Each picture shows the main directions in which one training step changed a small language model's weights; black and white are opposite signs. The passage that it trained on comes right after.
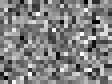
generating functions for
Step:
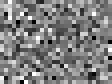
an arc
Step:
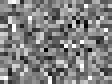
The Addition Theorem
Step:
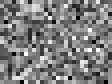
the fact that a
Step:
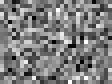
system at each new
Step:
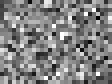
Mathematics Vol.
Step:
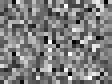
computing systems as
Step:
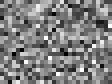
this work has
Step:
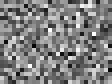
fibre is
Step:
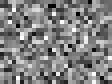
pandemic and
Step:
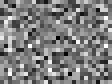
Francis \\
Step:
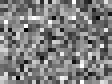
de waarde
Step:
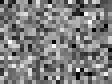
for all $\chi
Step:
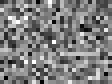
que falam a
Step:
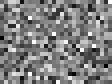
states. For any
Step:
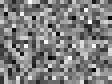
transfer (or
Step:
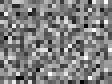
notable examples include
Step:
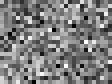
we have the following
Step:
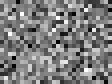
distance physics with the
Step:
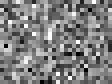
oscillator or
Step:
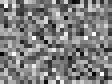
lack of
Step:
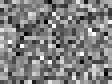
\item $x
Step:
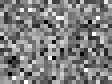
depending on whether the
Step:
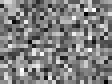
the equations of motion
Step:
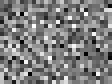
have presented a
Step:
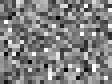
with high bush
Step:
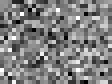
enter the
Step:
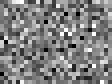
magic square of
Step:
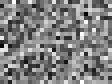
on the optimality
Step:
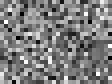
reported a radial velocity
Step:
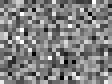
ve tek
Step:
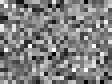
a list of possible
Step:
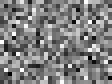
so that $$
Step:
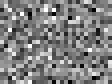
confinado tem
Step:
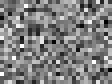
\setminus H$.
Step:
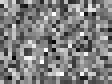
some of the classical
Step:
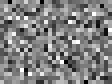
tanto de las
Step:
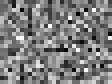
fa Marx
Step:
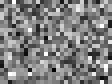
in this case.
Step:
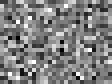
function. We show
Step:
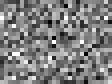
This work is done
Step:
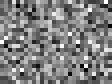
training sets but
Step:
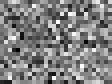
density and the
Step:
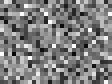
Again we can
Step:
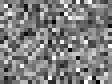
opiniões das
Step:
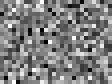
not reach his best
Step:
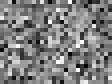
one glance
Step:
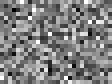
one sees that
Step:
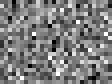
If, on the
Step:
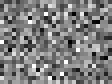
information). This shows
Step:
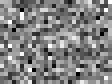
y \in
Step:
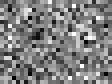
the total trading
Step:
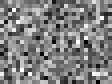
travel time,
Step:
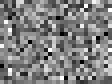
with spectral diffusion,
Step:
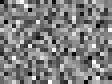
a reference structure
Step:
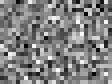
recent observations by the
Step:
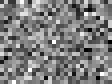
the conditions under which
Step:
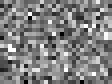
sufficiently large.
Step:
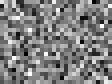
in case 2,
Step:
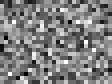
are grateful
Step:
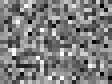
untuk memberikan
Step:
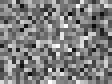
parameters, and not
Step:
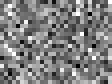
for } t
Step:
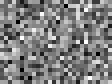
set the theory takes
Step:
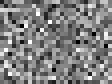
exigencia que
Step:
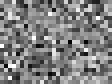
such as the
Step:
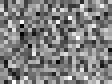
formation in the
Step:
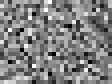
qulay va
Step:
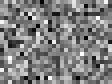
(while using the
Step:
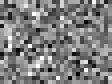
the arc space
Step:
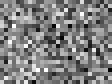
cases to show that
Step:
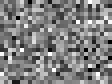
that, under appropriate
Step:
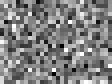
to build the
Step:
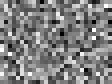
distance, are introduced
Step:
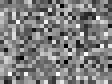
spinor with appropriate
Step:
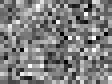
the variation,
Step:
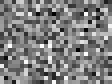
any path in a
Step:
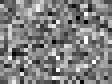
the shock
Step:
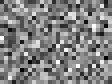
and learning in special
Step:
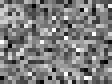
last term involving
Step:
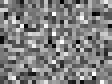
classical groups.
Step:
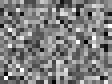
genetic algorithm
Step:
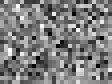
menos que
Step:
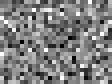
y multiplicar los
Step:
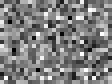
velocities are
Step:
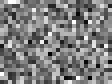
test value}. The
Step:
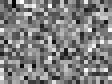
a linearly independent
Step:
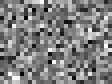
$a \ge
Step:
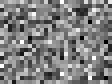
equation $$\left\{
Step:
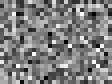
change of coordinates given
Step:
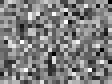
tardía en
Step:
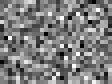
include their strategic
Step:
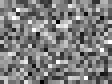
be viewed at
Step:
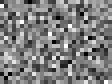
dynamics of these
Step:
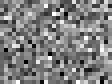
política e cultural
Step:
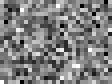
worden om
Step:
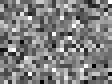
cohomology. For
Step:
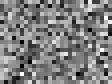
$2 \times
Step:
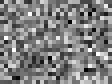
influence the
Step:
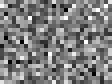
are afraid
